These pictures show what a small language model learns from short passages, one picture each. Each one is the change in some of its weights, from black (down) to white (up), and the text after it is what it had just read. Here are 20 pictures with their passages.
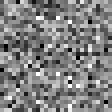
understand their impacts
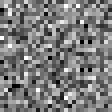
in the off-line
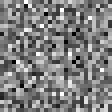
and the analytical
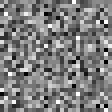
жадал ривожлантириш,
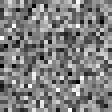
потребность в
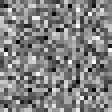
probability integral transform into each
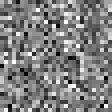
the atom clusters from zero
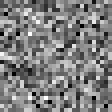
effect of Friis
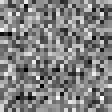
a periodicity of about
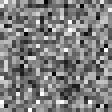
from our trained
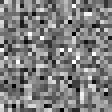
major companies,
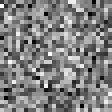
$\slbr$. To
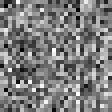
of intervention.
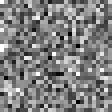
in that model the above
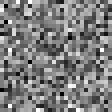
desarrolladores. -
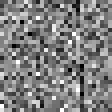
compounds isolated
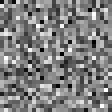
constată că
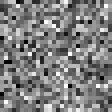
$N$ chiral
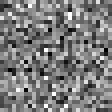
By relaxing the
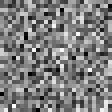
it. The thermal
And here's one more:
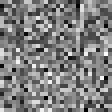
results in the small
